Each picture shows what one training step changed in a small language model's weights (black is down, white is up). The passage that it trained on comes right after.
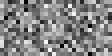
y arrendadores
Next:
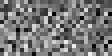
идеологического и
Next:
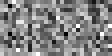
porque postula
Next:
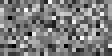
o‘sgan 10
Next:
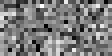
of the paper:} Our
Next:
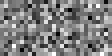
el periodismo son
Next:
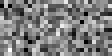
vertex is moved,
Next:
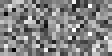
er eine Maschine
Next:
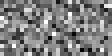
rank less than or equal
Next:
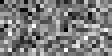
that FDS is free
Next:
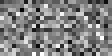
package assignment, we
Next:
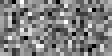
H$ is equal to
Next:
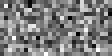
they are conjugate in the
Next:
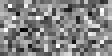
de la existencia
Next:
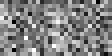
work, we propose
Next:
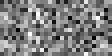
$A$-mod determined
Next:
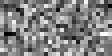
a topological group of
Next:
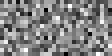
random surfaces and the
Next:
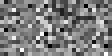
علمی و
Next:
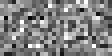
T \times I$
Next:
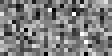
under the flow of a
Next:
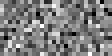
sens uzual
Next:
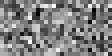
funding through the
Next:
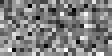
respectively). We point out
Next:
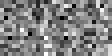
podem ser utilizados como
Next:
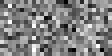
that $u$ is
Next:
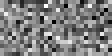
koyimoq -
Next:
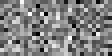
we eventually obtain that
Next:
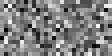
no atom is below
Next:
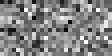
fractional differential equations
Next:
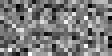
descent under a possibly
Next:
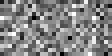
Lie type $\tau$.
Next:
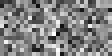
values that influence the
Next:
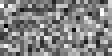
de taille n ,
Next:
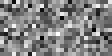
a jugar una
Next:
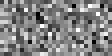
Scientific and Technical
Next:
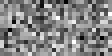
variational inequality problem,
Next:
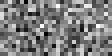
the appearance of these
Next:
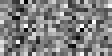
the projection to the
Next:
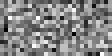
= \gamma \ne
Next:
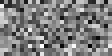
of $Split
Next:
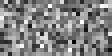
a time interval.
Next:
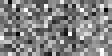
fanlari doktori, professor
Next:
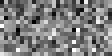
solutions generated by the algorithm
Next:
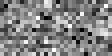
considered as a particular case
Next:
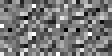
результате чего
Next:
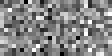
$v \in
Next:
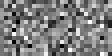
Professor Karimova
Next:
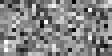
seen as finished
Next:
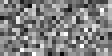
de rangs pairs
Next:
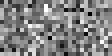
alta a frequência
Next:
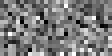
] and [Se,
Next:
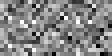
pendapat di
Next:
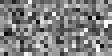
A new class of
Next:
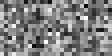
of high precision
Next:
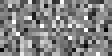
la actualidad y
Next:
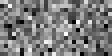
A Srta. já
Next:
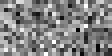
L. Adventures
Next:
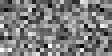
флота и
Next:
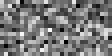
holomorphic (Hilbert)
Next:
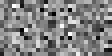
muun muassa
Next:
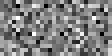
erfolgt die
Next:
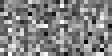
rank and determinant are
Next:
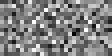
\hline Adaptive
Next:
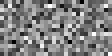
a given function}, On
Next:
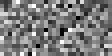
tarmoqlariga –
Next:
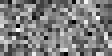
between $x$ and
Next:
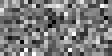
an'analar va
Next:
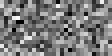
moments --- based
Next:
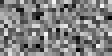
effect on the overall
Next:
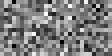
scheme show severe
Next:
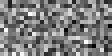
lainnya yang dapat
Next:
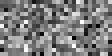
доки особу
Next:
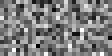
space. The energy density
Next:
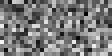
along the exact solution.
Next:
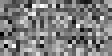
since the first papers
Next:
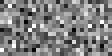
sum is equal to the
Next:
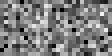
das pesquisas
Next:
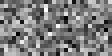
conquistada a
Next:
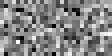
a large set, the
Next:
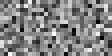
in $\G$ and
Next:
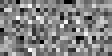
NS$ over the
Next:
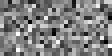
because $\G\ba
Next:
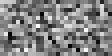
pasturas, con
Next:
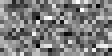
erkin bildira
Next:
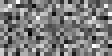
\vdots & \vdots
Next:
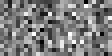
условия его
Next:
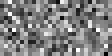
is called a curved
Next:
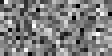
is a range of
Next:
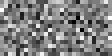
organizminde 9
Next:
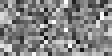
so we do not include
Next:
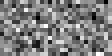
Motivation and
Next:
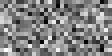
so we can consider the
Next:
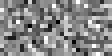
de droite
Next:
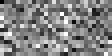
unbounded functions can be
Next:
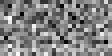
i Opinie
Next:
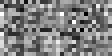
of the nearly
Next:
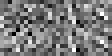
вказують на
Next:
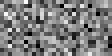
under a Creative
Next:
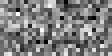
directly affects the
